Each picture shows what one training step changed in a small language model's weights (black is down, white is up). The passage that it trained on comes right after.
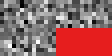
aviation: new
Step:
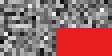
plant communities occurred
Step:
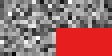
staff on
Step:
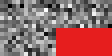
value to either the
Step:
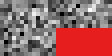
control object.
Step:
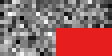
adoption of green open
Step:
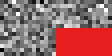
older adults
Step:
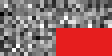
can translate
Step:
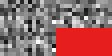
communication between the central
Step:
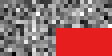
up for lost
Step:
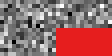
equipment systems
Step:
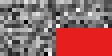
hamda maqsadini
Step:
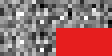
article is to determine
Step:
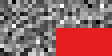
producción se
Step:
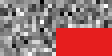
is placed on
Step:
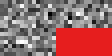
of people each
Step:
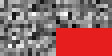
include, general
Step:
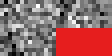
sin nombre 2
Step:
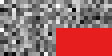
ve süt
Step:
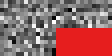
population moves to
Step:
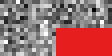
до процесу
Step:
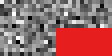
GDM, in
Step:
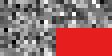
идей было
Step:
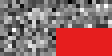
domestic hot
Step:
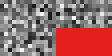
to the ones
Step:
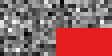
не знает об
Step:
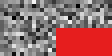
applications and as a
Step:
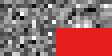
and recovery of
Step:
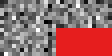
had consulted 16
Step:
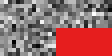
attributable to
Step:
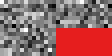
bilan bog‘liq
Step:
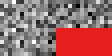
lecture but
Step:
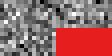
bleached with
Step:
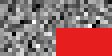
nuevos recursos
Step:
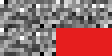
der von der
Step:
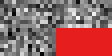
A structured questionnaire
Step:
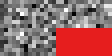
and those of
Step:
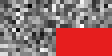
u \in
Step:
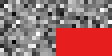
her care. The
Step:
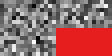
and the false
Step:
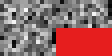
becoming popular
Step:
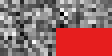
norma brasileira
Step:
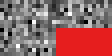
optimization problem known as
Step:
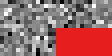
approximately cancel
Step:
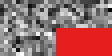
the number of
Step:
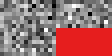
focused on a
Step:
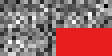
ICE presents the
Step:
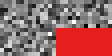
the system and
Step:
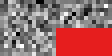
description of the
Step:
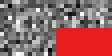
areas can lead to
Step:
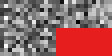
solving the
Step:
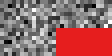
elevation and area
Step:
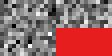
consequence of the
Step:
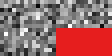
iqtisodiy fenomenini
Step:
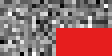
in year leads to
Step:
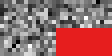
the value of
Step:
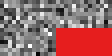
plate while the
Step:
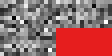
video materiallarni
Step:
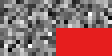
the construction of the
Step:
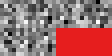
This is the ratio
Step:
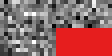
think tank,
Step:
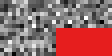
par analyse
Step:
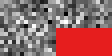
et al,
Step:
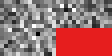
disminución de
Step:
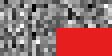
frameworks and build
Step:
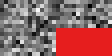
one object and
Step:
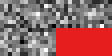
desenvolvimento, mas só
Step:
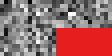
also positive Table
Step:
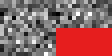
the needs,
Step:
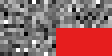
around death,
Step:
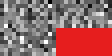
reflected by the
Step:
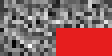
the development of more
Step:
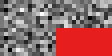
under the stressful
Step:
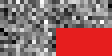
технологій у
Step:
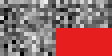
katta hisoblanadi.
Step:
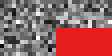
refers to the
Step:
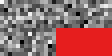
la comunidad y
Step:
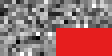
the mechanical response of
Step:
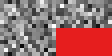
regular gym
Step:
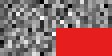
X source Application
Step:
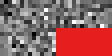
mean, and standard
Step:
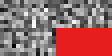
species using both
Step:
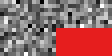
tensile strength
